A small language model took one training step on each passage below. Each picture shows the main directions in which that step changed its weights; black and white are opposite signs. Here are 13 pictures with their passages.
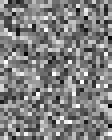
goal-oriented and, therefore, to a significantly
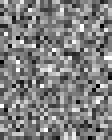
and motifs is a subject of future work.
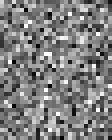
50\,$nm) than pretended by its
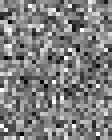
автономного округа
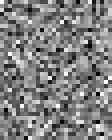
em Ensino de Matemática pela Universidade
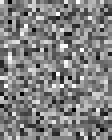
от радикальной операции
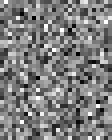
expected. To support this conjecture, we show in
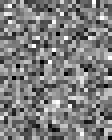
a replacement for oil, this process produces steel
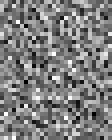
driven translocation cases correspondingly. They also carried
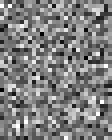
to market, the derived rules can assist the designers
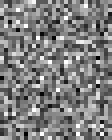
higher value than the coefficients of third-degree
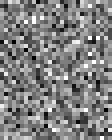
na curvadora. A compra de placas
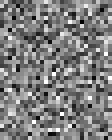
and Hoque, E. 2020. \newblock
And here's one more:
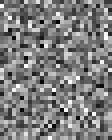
to $\delta M^4$ and $\delta
